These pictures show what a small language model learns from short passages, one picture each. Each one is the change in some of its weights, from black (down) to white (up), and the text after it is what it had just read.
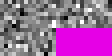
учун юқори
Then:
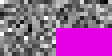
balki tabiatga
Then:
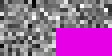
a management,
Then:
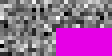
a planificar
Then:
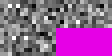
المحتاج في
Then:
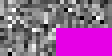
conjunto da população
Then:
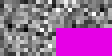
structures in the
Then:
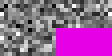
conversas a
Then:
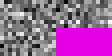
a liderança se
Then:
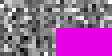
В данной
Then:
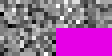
хто не
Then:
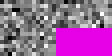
It is noted
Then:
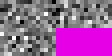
і свобод
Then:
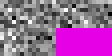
представляется состав из
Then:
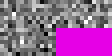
devoted to
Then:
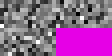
, então
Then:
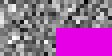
ularni samarali
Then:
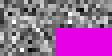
procedimento nei
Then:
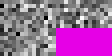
R A.
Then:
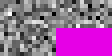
und realisiert
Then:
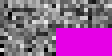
en noviembre
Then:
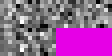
его:] у
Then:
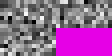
ha rivelato
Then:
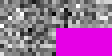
possui o
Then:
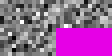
y presente de
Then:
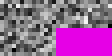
betreft de
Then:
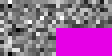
who speak
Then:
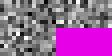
representada pelo
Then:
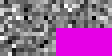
e uso de
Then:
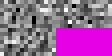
основний зміст
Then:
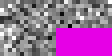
по статьям
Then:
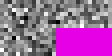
врачи и
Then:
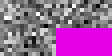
kerak; -
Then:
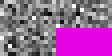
на ключевых
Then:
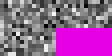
si necessites
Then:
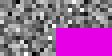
holda, tariqat
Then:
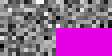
made it
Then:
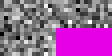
em tese,
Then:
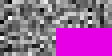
no blanco
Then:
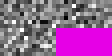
ijodi shu
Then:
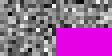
in the final
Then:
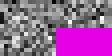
de aparente,
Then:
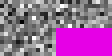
Es fundamental educar
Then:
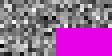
literary plan.
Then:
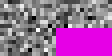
in a virtual
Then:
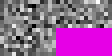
el orador,
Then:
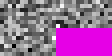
disponibilidade dos
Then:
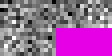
заходів щодо
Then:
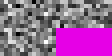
Dalam rangka
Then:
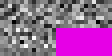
resulta de uma
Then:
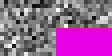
de conhecimento está
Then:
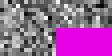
e trabalhos,
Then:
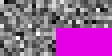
This work will be
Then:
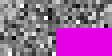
are presented.
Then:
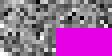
évolutions :
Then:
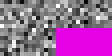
τη νέα
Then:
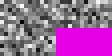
Durante el
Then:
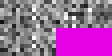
adaptiv tizimlar
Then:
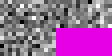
a generar
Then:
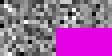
в экономике
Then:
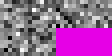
es preciso con
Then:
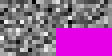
la performance de
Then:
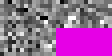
oportunidades para
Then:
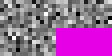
lebih suka
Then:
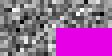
di Pola,
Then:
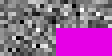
va mintaqalar
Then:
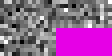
arang aktif
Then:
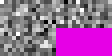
apresentada na
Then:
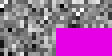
a ferramenta
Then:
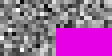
dan wel een
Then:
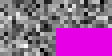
não foi uma
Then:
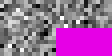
como empresário,
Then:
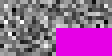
pode levar à
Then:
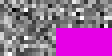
qilish edi. Bu
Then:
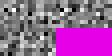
negative impact on
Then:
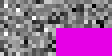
турлича бўлган
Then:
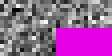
las muestras
